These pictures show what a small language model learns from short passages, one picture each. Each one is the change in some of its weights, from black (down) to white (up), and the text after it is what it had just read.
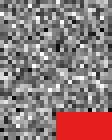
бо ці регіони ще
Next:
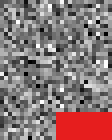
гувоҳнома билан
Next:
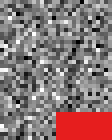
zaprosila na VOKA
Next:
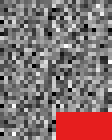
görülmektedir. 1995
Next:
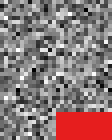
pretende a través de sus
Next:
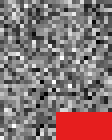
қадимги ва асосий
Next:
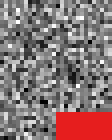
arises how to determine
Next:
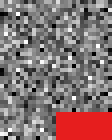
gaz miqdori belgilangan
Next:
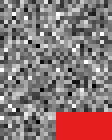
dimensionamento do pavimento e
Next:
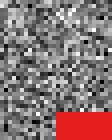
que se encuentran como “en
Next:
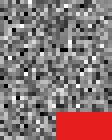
је на *стшолу* и
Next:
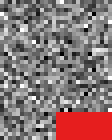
insanbiçimci tanrı
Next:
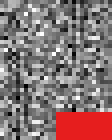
iqtisodiy o'sishning asosiy
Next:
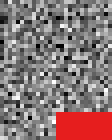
и внешнем виде.
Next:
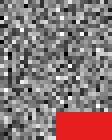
depicts the pathetic
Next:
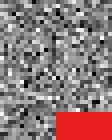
geração pioneira empenhada na
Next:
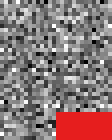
analiza no únicamente el
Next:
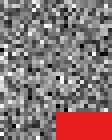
tubdan yaxshilash va
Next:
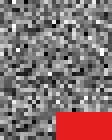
Linie zur Unterstützung
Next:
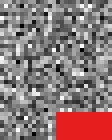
seus trabalhos nos permite
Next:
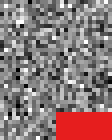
sur le processus de GSTI des
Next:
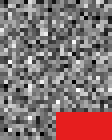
kelompok atau masyarakat
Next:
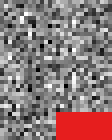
está financiado por la UE y
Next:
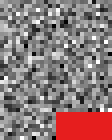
edi. Bundan tashqari,
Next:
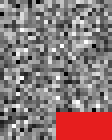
a través de la experiencia,
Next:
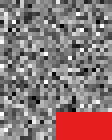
texnologiyasini o'z ichiga
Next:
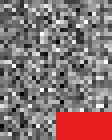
roślin uprawnych
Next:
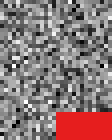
auf den Lebenserfahrungen von
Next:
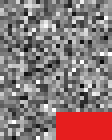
yildayoq bunday
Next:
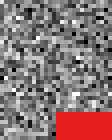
dos Estados Unidos perto do
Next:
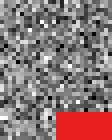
clave, en las páginas
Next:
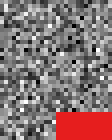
forma agradável uma prática
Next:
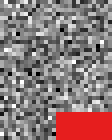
for Migration Studies of
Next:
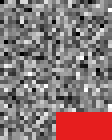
International Interdisciplinary
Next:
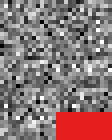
das super Bactérias.
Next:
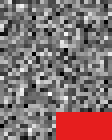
faktörler olsa da konut
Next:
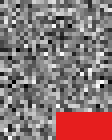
уточнення Оцінка
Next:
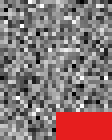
maqola bo'lajak
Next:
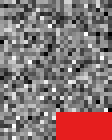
социальной адаптации. В
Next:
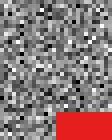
ở bước
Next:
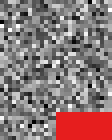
kabi moliya - byudjet
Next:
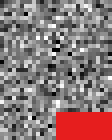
компании Bionorica SE,
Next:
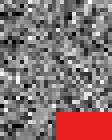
een zeker tijdsverloop
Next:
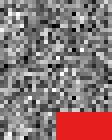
país, com maior prevalência na
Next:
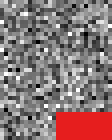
clara y se ha valorado la
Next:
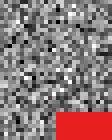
12. Halaman Penilaian
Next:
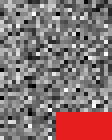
فيه : كان ايم
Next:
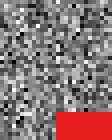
impacto en diversos aspectos
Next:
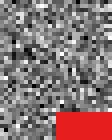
bo‘lgan har qanday
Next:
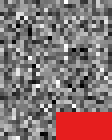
jarayonlarni bir butunga
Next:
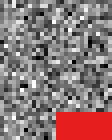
current transition in
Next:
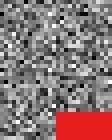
Tribunais, em inúmeros
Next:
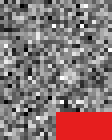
actuellement une résonance
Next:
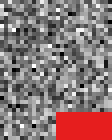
өзгерту; -
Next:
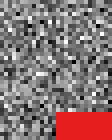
обогащаться пусть
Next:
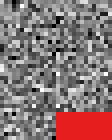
кенг қамровлиги,
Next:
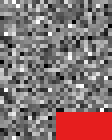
опыта в безопасной
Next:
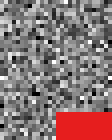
ўтди. Иккинчи
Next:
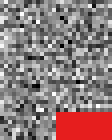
Kampung Meru terletak di
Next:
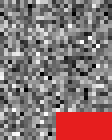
использования разнообразных
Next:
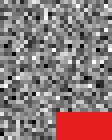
inviato un "Inventario
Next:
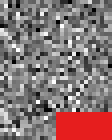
portant sur les limites de
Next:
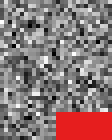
zadati program obrade Drugi
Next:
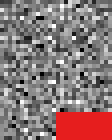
ait rémunération.
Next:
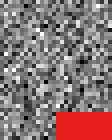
znacznie szerszej
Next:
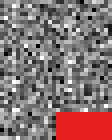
по химии облегчит
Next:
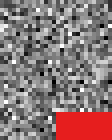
global health care
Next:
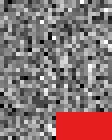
[5]. За твердженням
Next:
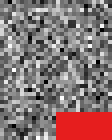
antiguas, de autoría y
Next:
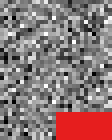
longo do tempo, vão ser
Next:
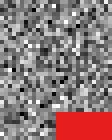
o regulamento não precisa da
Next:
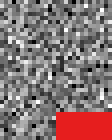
da sua importância, para garantir
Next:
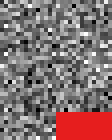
uma implementação do programa
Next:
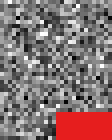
theorieën. Bovendien
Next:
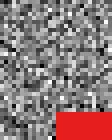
menganalisa, memotret dan
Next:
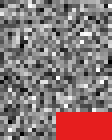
рухових навичок і
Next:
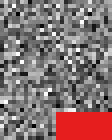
массовых репрессий.
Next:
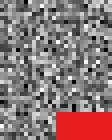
не всі дніпровські
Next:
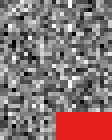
Probleme für die Zukunft von
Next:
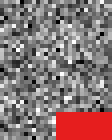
dilakukan dengan metode
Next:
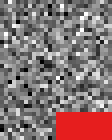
обладает преимуществом,
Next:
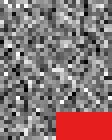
maktab muhitini to'liq
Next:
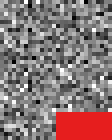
o‘z faoliyatini boshlashi
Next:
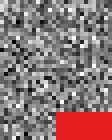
de moulages, résines,
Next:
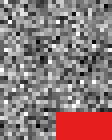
estudio y, en línea con
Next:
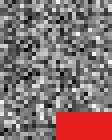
va ta'limda qandaydir
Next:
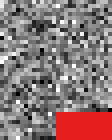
dos pais e responsáveis
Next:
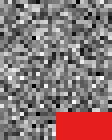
dari dokumen atau data
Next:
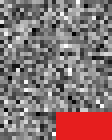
mamlakat aholisini
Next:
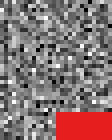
Б. запропонував
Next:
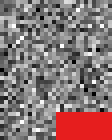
dirige. La gracia se
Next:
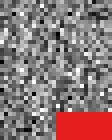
tarixida uzoq yillar
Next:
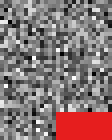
– fuqarolik faoliyati
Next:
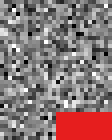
perspectiva, pero no están las
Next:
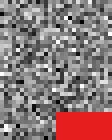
José L. Rojas).
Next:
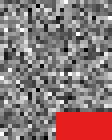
l'objet de l'attention des
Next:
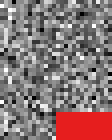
e, pontualmente, de
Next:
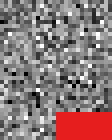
держави [1, с.
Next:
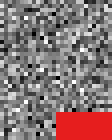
разведкаси аниқлашича
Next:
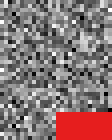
D, et al. fMRI
